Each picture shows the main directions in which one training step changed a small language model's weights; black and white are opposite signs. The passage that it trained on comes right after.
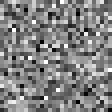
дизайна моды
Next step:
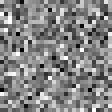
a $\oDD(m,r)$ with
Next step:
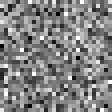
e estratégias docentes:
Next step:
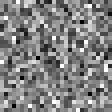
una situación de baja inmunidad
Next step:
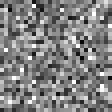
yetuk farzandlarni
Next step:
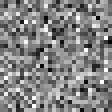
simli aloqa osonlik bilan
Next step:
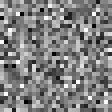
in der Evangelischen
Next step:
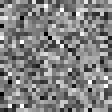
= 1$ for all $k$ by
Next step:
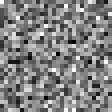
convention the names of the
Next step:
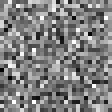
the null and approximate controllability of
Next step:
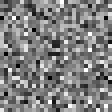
is a compact open subgroup which is profinite.
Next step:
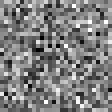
розвитку особистості та
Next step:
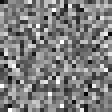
for the naming of fundamental weights
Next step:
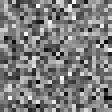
is the volume assigned to particle
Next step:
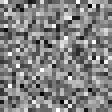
$k_0$-th letter, which
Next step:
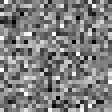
diagram is commutative $$\xymatrix{
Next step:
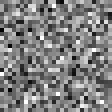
format estetik parametreleri
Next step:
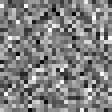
Cod al educației,
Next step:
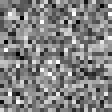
of SL} \begin{enumerate}
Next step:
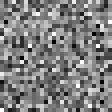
олон улсын
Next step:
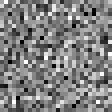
Satpol PP Kota
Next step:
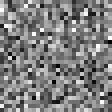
la dimensión agente del
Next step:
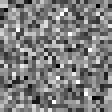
in the analytic context of compact
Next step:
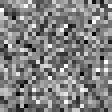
we compute $\Delta_q P_\s
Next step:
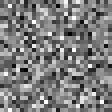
hermanas, primos,
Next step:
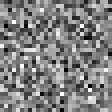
discrete-time process with state-space
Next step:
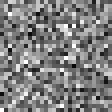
A.m., Djanabaev
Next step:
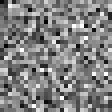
F_{ij}\ts p=p\ts
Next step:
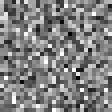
valued fields on manifolds} Let
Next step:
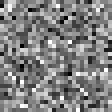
\cl [[\alpha \inl (\gamma
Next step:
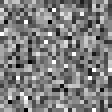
nicht Kenne ich nicht Hab von
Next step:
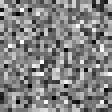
Model o'zgaruvchilari
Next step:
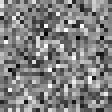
Portada: Individuo
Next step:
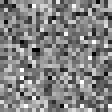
amaliyotiga joriy etish
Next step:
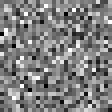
\widetilde{\D} _{X \rightarrow
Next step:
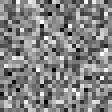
Constitución como proceso de
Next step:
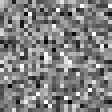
is mandatory and without educated
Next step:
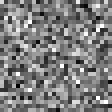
factorial and $q$-polynomial
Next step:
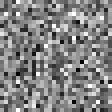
nos llevaría el tener que
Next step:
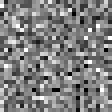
constant $c > 0$, then \be{
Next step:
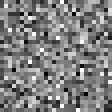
o'tish bosqichini
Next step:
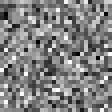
and hence a Hermitian fiber
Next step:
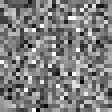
show that this is an isomorphism when $\c
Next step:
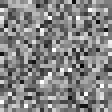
by ideal triangles. With this
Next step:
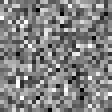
um Exército, e o material
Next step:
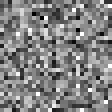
alur pembuatan tabungan
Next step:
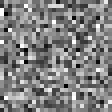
measure, namely, the image of
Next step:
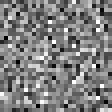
Cette ambiguïté est
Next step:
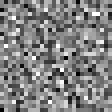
This gives all solutions $a,b$ of
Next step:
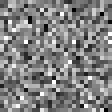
and Snaith [11] (see
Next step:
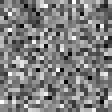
для исследовательских
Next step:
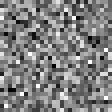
the boundary of the convex hull. However,
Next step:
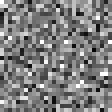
fixed and the sample size $n$ is
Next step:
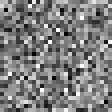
komposisyon, rubrik,
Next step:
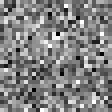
\in \Range K$ without loss
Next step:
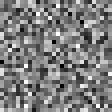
Plan Parcial/Plan Especial de
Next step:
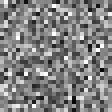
de lo que se puede hacer para
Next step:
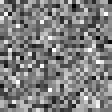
ativa (CUNHA;
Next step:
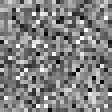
the following relations: % $$ % P =
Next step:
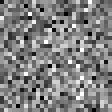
fiscalizar o acesso,
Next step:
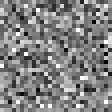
Arabcha nomlar; 3.
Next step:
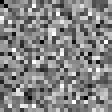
represent the number of fragments within
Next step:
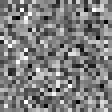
dell'evento. 3. La
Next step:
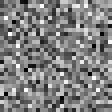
\end{equation} then the system
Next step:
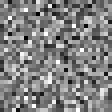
Grassmanians. I,
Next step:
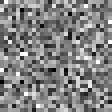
поликлиника ҳамда
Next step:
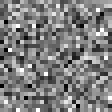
{\rm d}t\Bigr]
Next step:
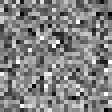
são importantes interlocutores no
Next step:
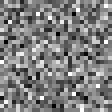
In Vitro Research Methods
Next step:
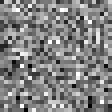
(Бош келишик).
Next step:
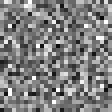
are maximal compact subgroups. Note that each
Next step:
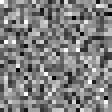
in a tangle $Q$ by a
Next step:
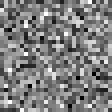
\esmat,\bsmat {\scriptscriptstyle
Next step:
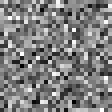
derecho a la vida.**
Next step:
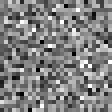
Diabetes Mellitus do
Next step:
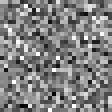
qaytib kelganlar uchun
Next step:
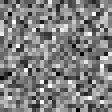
Эта энергия –
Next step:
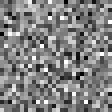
justification of this terminology.
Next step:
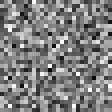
for the case of infinite Schmidt, zero
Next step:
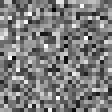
aumenta somente a probabilidade
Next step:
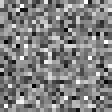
of existence of a smooth \psh function
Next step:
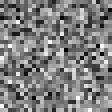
pensamiento protector de la
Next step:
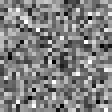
izlash, faoliyatning yangi
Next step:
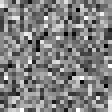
along each branch as we travel
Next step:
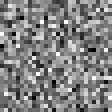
broad enough to encompass
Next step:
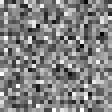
guaranteed by the stability
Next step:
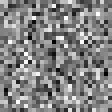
2D slices separately.
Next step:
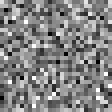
to either $-L_i$, or
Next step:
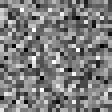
to one correspondence with the set of
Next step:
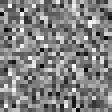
o'rgatishning asosiy
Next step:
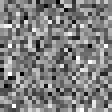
Risk of Thrombosis.
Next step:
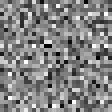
$\phi$ and the set $X$.
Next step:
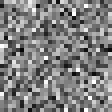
respectively. The power flows on line
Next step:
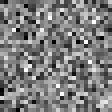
& MATLAB & Error\\
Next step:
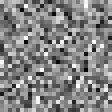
between ordered structures of associative unital
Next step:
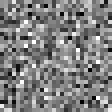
жорий этиш орқали
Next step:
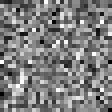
where $O_{n-1}$ is the
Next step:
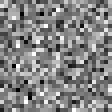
better truss layouts when
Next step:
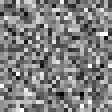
de dependência, e a instituição
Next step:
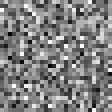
function with parameter $\alpha$ is defined by the
